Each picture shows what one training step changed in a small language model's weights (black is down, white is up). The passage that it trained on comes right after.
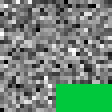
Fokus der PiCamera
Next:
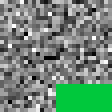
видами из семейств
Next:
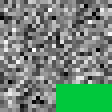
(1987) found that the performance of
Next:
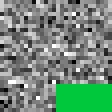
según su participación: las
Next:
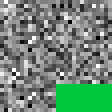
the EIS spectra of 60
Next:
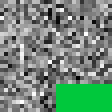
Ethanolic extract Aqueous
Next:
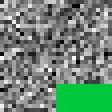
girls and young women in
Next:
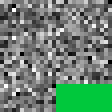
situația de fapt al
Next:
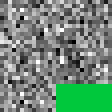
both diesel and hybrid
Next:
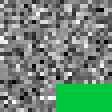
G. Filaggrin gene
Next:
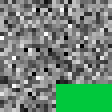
risk factors for preterm delivery //
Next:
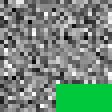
- xalqaro banklar
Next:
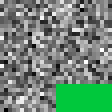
the range of high temperature α phase
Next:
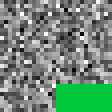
20 tionally, the EU
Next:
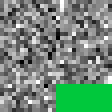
as an example, is a language learning
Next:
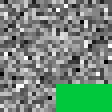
group according to gender revealed on
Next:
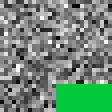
facilities using simulation. The
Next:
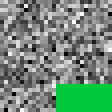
the implementation of GUTTA.
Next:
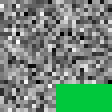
portion of business sectors
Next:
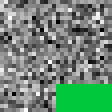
significant impact on the overall QoE
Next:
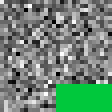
transferred, it would later
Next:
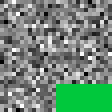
solutions/migration paths for
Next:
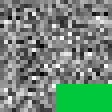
(Fig. 7) suppresses some
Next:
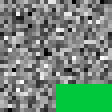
body weight was selected, which showed
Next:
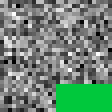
issues in the light of its vision
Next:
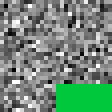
qizil pigmentlar
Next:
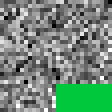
Daerah. Peraturan
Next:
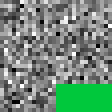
ho sottoscritto una
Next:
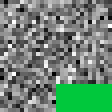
Gaya Hidup yang Patut
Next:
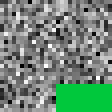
yordam beradigan
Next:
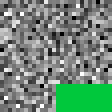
yanada kuchli va
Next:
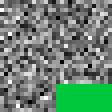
medication use (Zachariah et
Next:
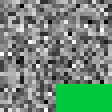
desarrollo en la adopción de
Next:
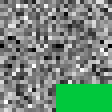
Low Frequency)
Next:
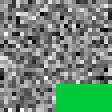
Dabei geht es
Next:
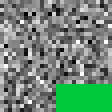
if not properly regulated may lead to
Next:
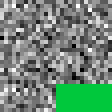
of resource exchange, certain
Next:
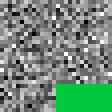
cladding is required to bring
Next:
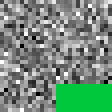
high hydrogen sulfide
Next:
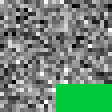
achieved in terms of academic performance of
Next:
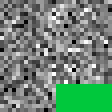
law from the view of State
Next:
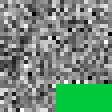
cause any discomfort to the
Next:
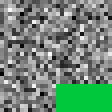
(ADHD) is the most common
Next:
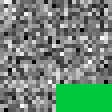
a result of the Mongol
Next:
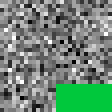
de saúde, causando
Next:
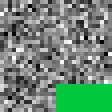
are compared with the alternative of investing
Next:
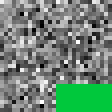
el medio ambiente. Esta
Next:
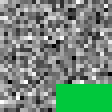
processual penal**. José
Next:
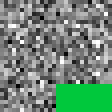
que as crises locais e
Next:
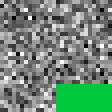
studi tertentu.
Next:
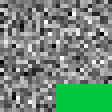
WPSN node. The
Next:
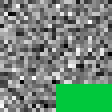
para traçar esse limite da
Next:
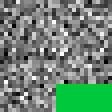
recorded as nujol
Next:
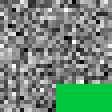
that they are well equipped indeed
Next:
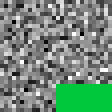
внезапное изменение
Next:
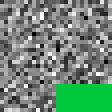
Talvez a solução
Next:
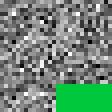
tahlil qilinadi.
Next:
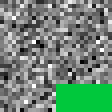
(Table 3). TABLE 3 -
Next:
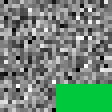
estudo como *Chief
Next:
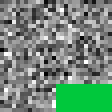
thereby increasing the employment situation
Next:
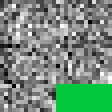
be used for training - b. For
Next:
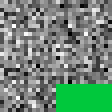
chiqilmagan reja asosida
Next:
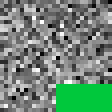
binder mass, FTW
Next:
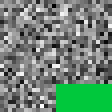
bilan maslahatlashgan
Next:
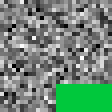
change and population displacement:
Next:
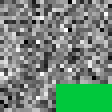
cidade: a experiência de
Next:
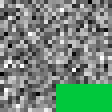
in current study. The conflicting results
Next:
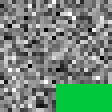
capsule diameter at 4000
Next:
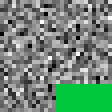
an octahedral
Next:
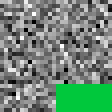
la revolución. En contra
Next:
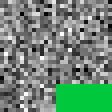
null-point of the
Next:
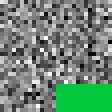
преступного результата
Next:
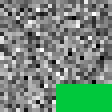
havola qiladilar:
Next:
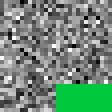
traveling costs.
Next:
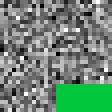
The *Awake* signal is
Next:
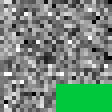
a sua experiência no processo de
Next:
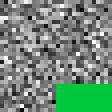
musically meaningful manner
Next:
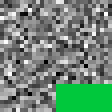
bo'lishi kerak.
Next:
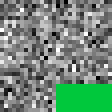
jarayonida zamonaviy
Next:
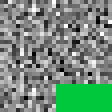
aquela mesma dor,
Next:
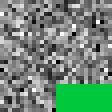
dielectric constant with MC for
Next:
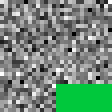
создано именно
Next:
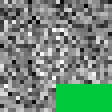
vs ambient temperature over
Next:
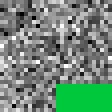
limit (Tam, 2021) and
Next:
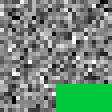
robustos. Ambos
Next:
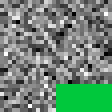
provocando a los asesinos
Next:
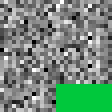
مقدمه کتاب
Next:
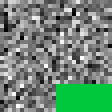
abundant¹¹. The
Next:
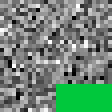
four cations. This indicates that
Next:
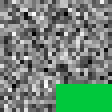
diseño: Ernesto
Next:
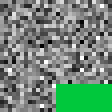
section contains a complete table of
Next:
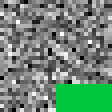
las decisiones y acciones tomadas
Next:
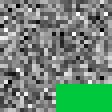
the deply technique", 6th
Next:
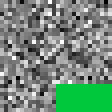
ijodkorlardan ham
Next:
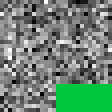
interpretation and a better overall understanding
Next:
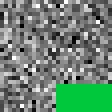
y la enseñanza como la
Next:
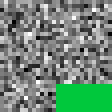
legitimate voice owner and
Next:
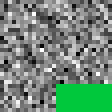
pointed out in this study. This
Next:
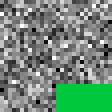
to block the DNS
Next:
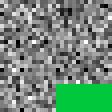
гутне скло,
